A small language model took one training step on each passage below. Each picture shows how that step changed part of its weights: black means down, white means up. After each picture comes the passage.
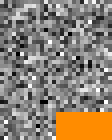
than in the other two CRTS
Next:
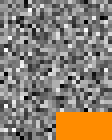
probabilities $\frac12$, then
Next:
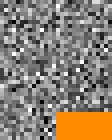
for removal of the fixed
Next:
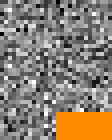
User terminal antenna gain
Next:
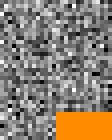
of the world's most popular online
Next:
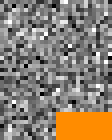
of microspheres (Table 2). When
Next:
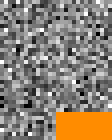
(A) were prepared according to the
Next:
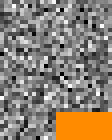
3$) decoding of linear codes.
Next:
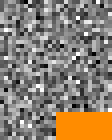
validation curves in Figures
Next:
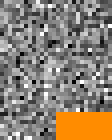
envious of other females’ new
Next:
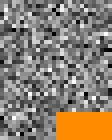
backscattered electron images and
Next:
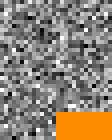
as One of the Effective
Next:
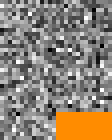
space, find which representations should be taken into
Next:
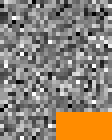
level.} \end{figure} Integrating
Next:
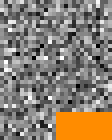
controlled by a single control system, a
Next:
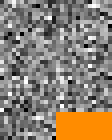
which met all three aspects of seizure
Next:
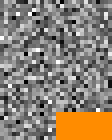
this initial detection scheme needs to
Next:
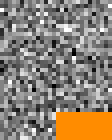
of \eso\ and neighbouring
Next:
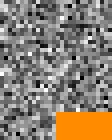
a simple connection of the parameter $a$
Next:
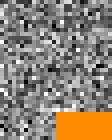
were unassociated with obvious sources of
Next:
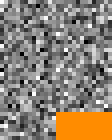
Kediri sub-district
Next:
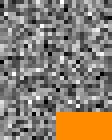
world. This project receives
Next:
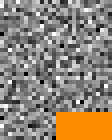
and important passages from the Doctrine
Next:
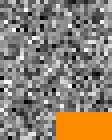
not possible to determine the role of the
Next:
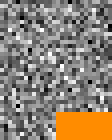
in which women were made to submit
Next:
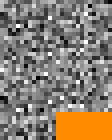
transition regime, we find, at
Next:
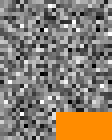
on data taken over a long observation on
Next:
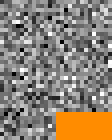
two service centres. M red
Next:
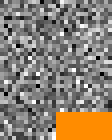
learning settings (e.g.
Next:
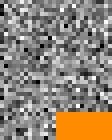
light is visible between the galaxies which
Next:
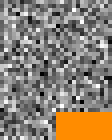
of step 2 | optional: OCV
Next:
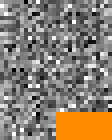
that there are infinitely many negative
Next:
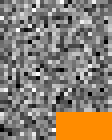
1: For each pair (s_t,
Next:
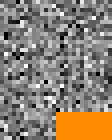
have means for providing an intimate
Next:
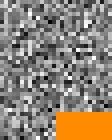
curve which bent significantly towards the
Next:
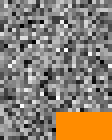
vehicle $v_n \in
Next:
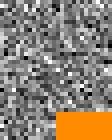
like VAS score were expressed as
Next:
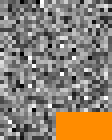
orbitals on the convergence of the
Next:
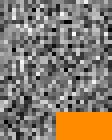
of experimental samples of emulsion
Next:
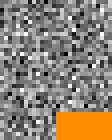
an applied-research, educational
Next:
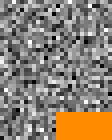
On the surface of Alice's
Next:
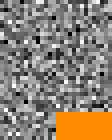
enterprises to reduce the
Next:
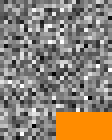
can impact the confidence that supply
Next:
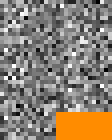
$13\times 13$ pixels
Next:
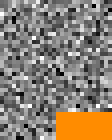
demand in the 4-node network. It
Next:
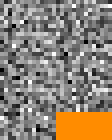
support is provided within the specific contract
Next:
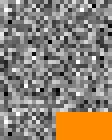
Divorced Families Family
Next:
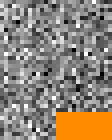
otherwise it will be a curve.
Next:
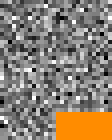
mellitus, renal failure,
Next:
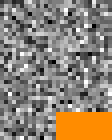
result gives the squared areas to
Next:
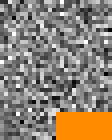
scheme. The two power saving
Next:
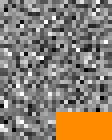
continuous range of multiple conductance
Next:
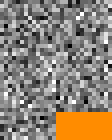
order to be able to deposit the
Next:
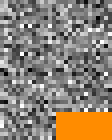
corresponds to the matrix size in the corresponding
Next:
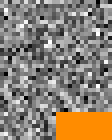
a sequence of inputs in the model.
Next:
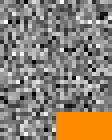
you are taking a child from a
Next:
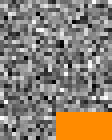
negative at -0.186, and
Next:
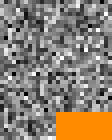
in fibrogenesis. The
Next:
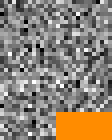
and the Specialist Editor
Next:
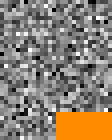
this issue at its Information Day –
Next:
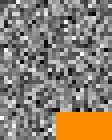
rate than reinforced learning from 50 to
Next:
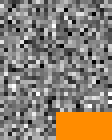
Alex Lamb, Christopher
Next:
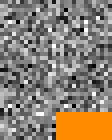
interactions with the ordinary matter
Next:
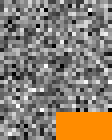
the EOSC procurement
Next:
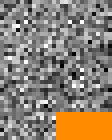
led to relative gains in
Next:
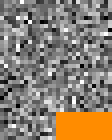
industry is not significant. Research Key
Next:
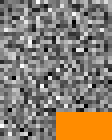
high X-ray luminosity
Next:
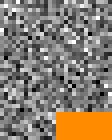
human breast cancer cells
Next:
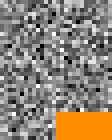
directional selection show the possibility to
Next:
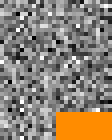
on the 20th Annual Conference of the
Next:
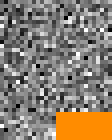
configurations} \label{sec3}
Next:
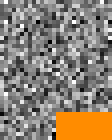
$N$ and small $s_0$ with
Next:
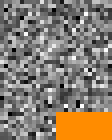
method \cite{Xiu2009a}
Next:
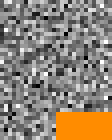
incomes and sector employed and shows
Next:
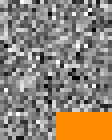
the model simplification algorithm. Fig.
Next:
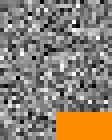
convert agricultural inputs and
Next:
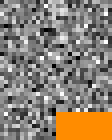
the measurement of the number of beans
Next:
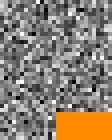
by \begin{equation} T_{\mu\nu
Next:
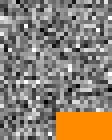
valeur ajoutée.
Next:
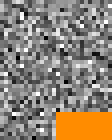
COF decreased dramatically.
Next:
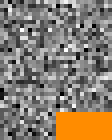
resources is a key enabler of
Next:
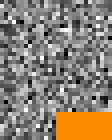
coll. M. Loper,
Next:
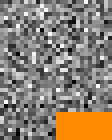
principles which are repeated in the
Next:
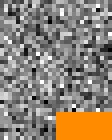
within the cooperative Social climate
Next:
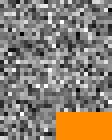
$\tau_{\rm act}$ is determined by
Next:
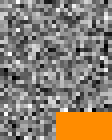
low (shallow incidence angle)
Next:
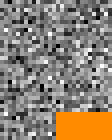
the length and the width of a
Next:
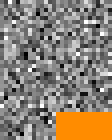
their special article summed up the
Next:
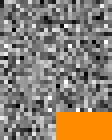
process and consists of activities defined at
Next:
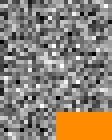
was employed to find the optimal process parameters
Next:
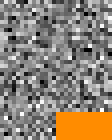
the company or other organizations; it is
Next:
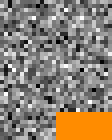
\quad \mathbf{f}' =
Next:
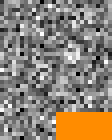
network models based on recall rate to predict
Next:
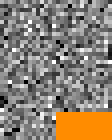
privacy preservation in coal mines
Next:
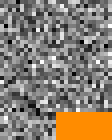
49.3% by women. The
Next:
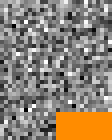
case the IR perturbative behavior is
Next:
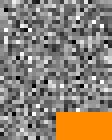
the responses were organized systematically
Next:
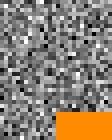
VLA epochs. It is
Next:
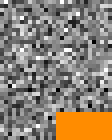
was gained the significance >
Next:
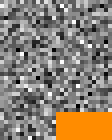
from physically correlated structures. The two
